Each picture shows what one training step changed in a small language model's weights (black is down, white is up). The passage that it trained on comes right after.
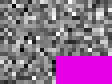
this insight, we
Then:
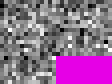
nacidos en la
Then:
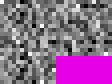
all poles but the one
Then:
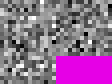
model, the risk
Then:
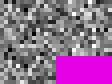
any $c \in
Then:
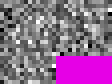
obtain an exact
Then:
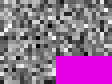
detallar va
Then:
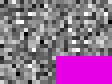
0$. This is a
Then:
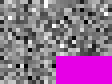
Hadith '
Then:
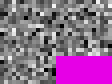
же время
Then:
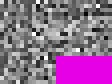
di complessiva
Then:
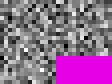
corollary allows a
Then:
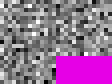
cell interfaces.
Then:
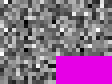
generating function which
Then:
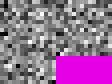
The constants depend only
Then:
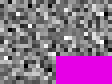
approximation of the
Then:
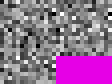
to achieve
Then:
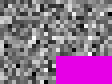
has been widely
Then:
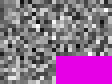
do movimento
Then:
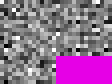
point $x\in
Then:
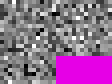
на відстані
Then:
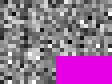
y la más
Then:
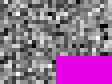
the procedure as
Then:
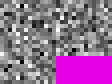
Abstract. It
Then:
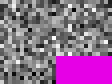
different probabilities
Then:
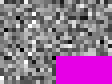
**Programas de
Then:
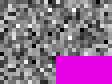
de la consideración de
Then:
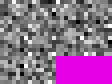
one can construct a
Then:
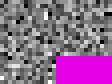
positive weak solution corresponding
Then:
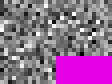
S(\Omega )$ such
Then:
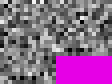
making use of Theorem
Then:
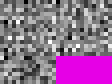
a la protección
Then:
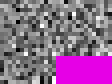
and, similarly,
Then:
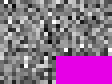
from the defect
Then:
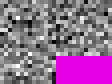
corresponding computations
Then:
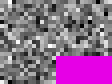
\cap B \subset U
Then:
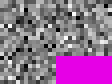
equations (7) and
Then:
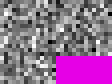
be valid on the set
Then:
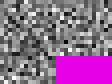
E$, so we finally
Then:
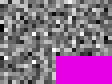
from zero and if a
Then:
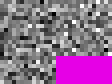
и получает
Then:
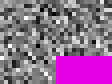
along $C$.
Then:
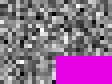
set to this estimate but
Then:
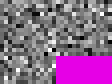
whose results show that
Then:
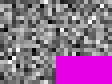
ascites. *The
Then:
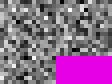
se producen con las
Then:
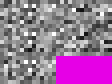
depicts a
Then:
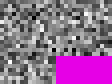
b$; for example
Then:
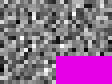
and well-being
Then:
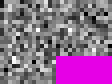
não ocorram
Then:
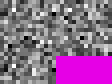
но и как
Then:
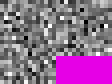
FT-IR y
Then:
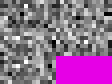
as well as notions
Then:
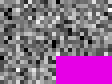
an exact sequence
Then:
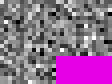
will first define, for every
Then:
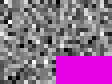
a futuro,
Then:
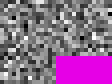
is to strengthen
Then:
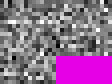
de vapor é
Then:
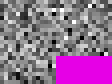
is itself a
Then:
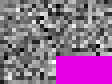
fact one might consider
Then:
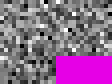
formula there holds \eq
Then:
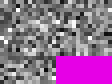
subárea de
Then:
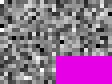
be attributed to
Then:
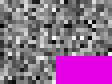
as indicated in
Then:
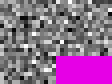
one space dimension. We
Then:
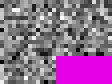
here is easy
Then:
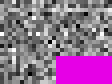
musées À
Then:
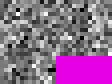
In this context,
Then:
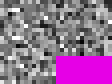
pasture meat in
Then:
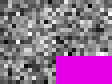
página web
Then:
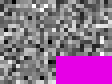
la dispersión del
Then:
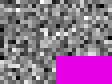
zéro satisfait
